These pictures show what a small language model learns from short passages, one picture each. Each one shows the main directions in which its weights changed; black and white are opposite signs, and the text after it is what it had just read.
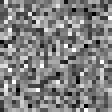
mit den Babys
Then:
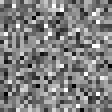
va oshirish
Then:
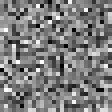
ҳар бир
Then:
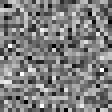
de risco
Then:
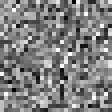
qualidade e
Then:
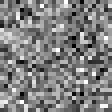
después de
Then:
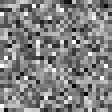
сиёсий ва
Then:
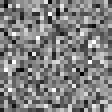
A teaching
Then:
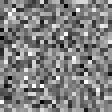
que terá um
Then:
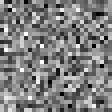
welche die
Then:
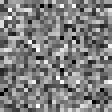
education system
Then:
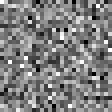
зрения, что
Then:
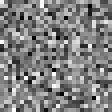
desafios não
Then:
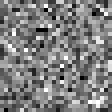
estrutura e
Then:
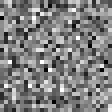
a residir
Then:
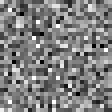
stellen van het
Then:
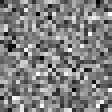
v \cdot
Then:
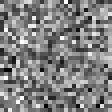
Gel staining
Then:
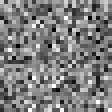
mendapat cap
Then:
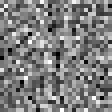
afetivo e
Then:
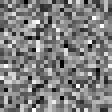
ishlash ularni
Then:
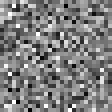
fiables et
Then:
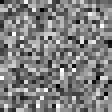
according to
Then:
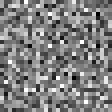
переход к
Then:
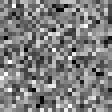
of soybean
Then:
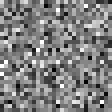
isto chamo
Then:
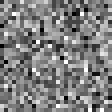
собой или
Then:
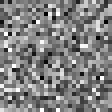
vive un
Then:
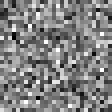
relaciones de
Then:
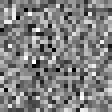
um dos maiores
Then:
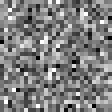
în cauză
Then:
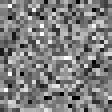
de respecter les
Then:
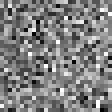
ham Jizzax
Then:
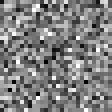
adabiy asar
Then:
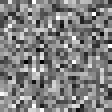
is of die in het
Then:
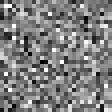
RDC reste
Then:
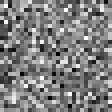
de emergencia
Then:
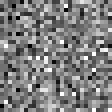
car ceux qui y
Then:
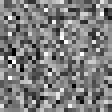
não existe
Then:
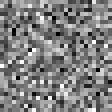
semi padat
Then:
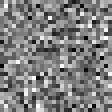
на основе
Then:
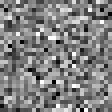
przez lata
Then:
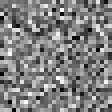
formación de los
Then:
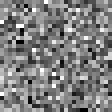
da manhã,
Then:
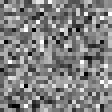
M Triangular
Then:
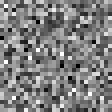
use of the
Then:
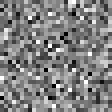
продукту на
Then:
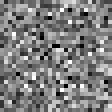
малого та
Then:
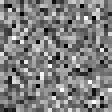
do Monte
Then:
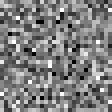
la tecnología
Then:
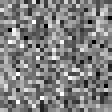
of effective
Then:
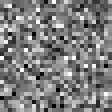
joriy etish
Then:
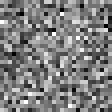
prestação de
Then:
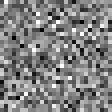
культуры в
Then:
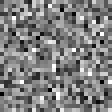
- سلعة
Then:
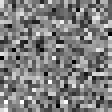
grupos nas
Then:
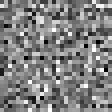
yaitu tes
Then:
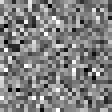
mengeras dan
